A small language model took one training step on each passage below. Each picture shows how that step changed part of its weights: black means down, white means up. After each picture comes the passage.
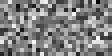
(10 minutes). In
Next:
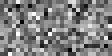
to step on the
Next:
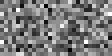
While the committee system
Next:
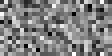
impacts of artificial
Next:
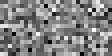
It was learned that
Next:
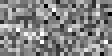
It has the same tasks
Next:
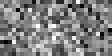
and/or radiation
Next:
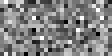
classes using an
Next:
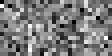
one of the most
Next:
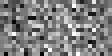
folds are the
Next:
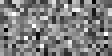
by the European Commission
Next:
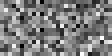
for new markets and
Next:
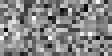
used to describe the
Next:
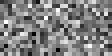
infinite dimensional
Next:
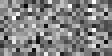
remains still largely
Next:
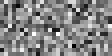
to reduce noise and
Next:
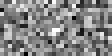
department of General
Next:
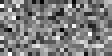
example, if anyone
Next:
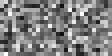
Engineering, University of
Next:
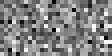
and terpenes have
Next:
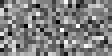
clinically dominant clusters
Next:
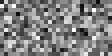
parallax factor in
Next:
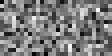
important risk factors.
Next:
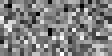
from Can Tho
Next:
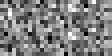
Health Sciences,
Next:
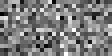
calculations because they were
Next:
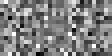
of Malaysia
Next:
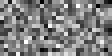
sustainable economy and society.
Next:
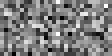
the module. The
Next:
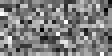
CNT fiber
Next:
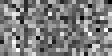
in survey) showed their
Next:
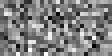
the completion of the
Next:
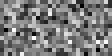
compared to those without such
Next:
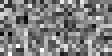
other betting
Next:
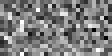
the linear approximation model
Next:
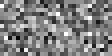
set in midst
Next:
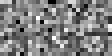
to navigate
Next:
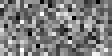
second layer is a small
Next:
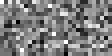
the liquidity
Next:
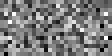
align with the results of
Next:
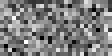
model) highlight 37
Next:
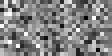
South East
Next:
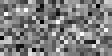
Available online
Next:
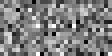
and *A.
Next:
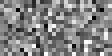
and induction of
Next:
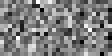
five different antibiotics
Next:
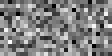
and operating HPC
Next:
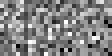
repository of
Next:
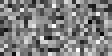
variables. This study uses
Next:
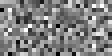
Among these, the
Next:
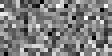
local currency
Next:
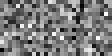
in the molten
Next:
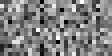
none"> • Rivers
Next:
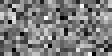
acid composition of the
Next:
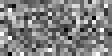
location methodology obtains a
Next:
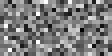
contributions advance a
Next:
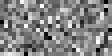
The patient commenced
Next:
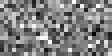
models requiring
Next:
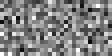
efficiency of power transformers
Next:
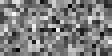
by supportive family
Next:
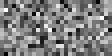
if they are for some
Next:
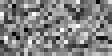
only HIV or
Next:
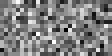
of innovative technologies.
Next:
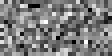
Radio channel
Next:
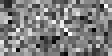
If algo_p
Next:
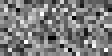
achieve the 3 patient's
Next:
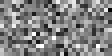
work was approved by
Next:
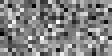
plants, substations,
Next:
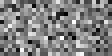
platforms could have side
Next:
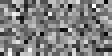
in Central Europe.
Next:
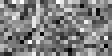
as close to the
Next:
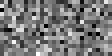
uncertainty in a
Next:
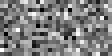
\dots$ variations
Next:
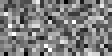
the appropriate folder
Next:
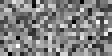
Place and Duration
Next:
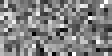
vegetable production. The
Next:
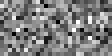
always result in more
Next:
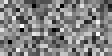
system have been constantly
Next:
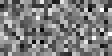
for Catubig
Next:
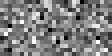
a general semantic
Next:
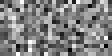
versions of the
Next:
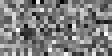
using social media. The
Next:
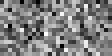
present an extension of
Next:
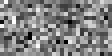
damage to the
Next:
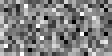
3.2 Data security
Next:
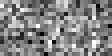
framework can act as a
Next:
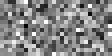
square. So
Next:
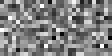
of the response variable
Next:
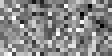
must be established as part
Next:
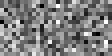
can no longer act
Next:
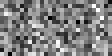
the eyes.
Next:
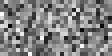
found in grey
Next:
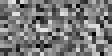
the study participants were
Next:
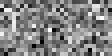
methods are increasingly
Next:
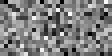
when combined with other
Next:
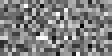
Analyzing this
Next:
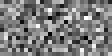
carried out in order to
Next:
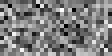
ISS and the
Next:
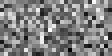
hybrids in the
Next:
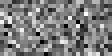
the obtained bacterial
